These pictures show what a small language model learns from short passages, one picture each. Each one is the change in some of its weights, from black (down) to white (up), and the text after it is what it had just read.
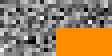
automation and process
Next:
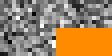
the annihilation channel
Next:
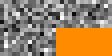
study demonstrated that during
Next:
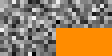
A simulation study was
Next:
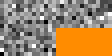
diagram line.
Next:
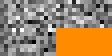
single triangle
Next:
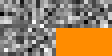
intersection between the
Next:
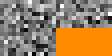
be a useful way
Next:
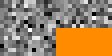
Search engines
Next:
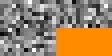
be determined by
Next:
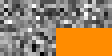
water supply is provided
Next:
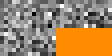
patents present
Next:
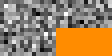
are two different
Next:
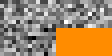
pulses across their
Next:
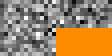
components. As it
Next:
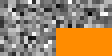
as hope,
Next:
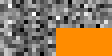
upgrade the
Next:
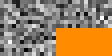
each area according to
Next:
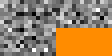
summation is over
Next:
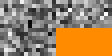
the setup and delivery
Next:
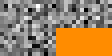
materials and processes.
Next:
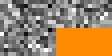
the CAN,
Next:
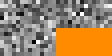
that ethyl α
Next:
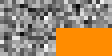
Gaussian, constant or
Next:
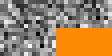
the operating temperature
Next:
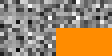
microorganisms and
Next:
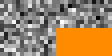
while the remaining
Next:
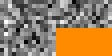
the magnitude of this
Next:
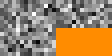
Data Gap*
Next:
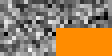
the same dimensions.
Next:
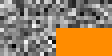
of each segment
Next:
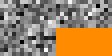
that breaks through
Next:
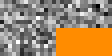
is found in
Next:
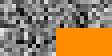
Preparation of
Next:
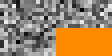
illustrates that a
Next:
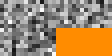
natural language processing.
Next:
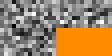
significant impact on the
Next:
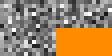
common values in the
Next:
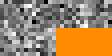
something about
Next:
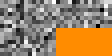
eigenstates of
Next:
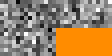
block summarise the
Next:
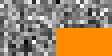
at digitising
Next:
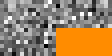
pragmatic and
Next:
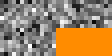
the error bars.
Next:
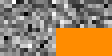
the southern
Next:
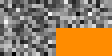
by the tasks per
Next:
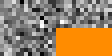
labour in the
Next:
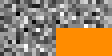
would like to thank
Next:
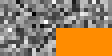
pattern of reaching
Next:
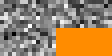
the source is often
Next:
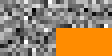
or amounts of
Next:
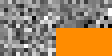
to active area,
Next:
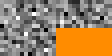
our priority in
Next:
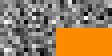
one can see the
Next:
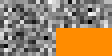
observable region of
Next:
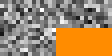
selection while maintaining computational
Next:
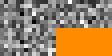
to answer questions about
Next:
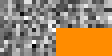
to produce enough
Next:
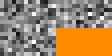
subjected to in
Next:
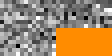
is an outstanding
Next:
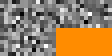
regarding acceptability,
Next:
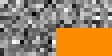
flow were predicted.
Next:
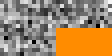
and convergent technologies
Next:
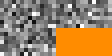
MS closing)
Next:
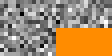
linear alkane
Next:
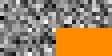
authors’. This
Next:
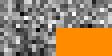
to fix the pressure
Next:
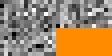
summaries in order
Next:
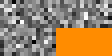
Physical Modelling
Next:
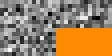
amount of time students
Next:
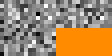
GHz, aimed
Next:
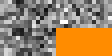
size of the
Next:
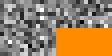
lead to various
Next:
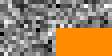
the conventional Dirac
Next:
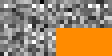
functionalities meant
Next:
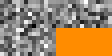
be decreased significantly,
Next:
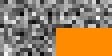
programs within the
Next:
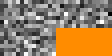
a given period for
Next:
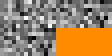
to their initial
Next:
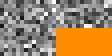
equivalent to having
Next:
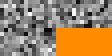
granular matter
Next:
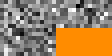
contrast, the
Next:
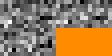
the same time the
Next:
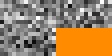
is open to new
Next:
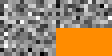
magnetism can
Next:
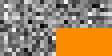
can be satisfied by
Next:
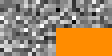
tablet is at
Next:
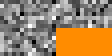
of income -
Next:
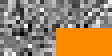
efficiency on the photon
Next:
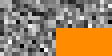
which differ with the
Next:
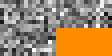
corresponds to simple
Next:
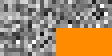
and TDs
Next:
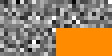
Appendix A), shows
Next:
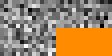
to their locations,
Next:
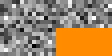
10 Roughness
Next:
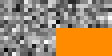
interactions to produce correlations
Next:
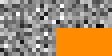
CUs can
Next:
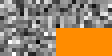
of GHz
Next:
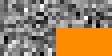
new regulatory
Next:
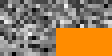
the challenges they
